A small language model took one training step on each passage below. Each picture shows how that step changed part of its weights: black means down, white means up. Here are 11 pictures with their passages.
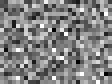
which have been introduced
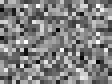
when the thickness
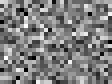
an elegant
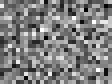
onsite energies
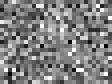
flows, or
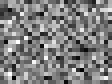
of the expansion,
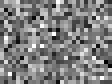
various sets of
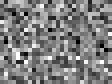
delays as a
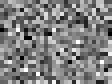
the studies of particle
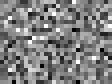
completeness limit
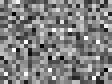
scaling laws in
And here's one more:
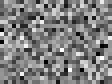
our matrix model.
